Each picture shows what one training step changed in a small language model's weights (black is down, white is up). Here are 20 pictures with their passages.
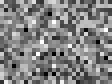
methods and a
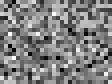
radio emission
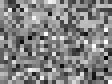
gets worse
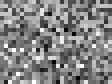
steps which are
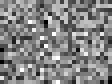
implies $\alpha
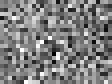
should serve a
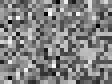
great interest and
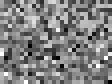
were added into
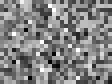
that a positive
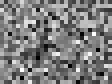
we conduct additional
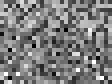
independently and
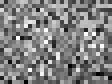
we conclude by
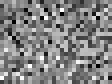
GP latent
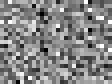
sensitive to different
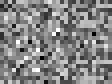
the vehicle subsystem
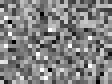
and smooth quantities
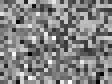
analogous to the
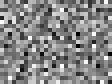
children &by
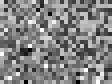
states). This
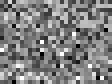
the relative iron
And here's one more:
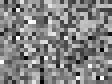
by the area
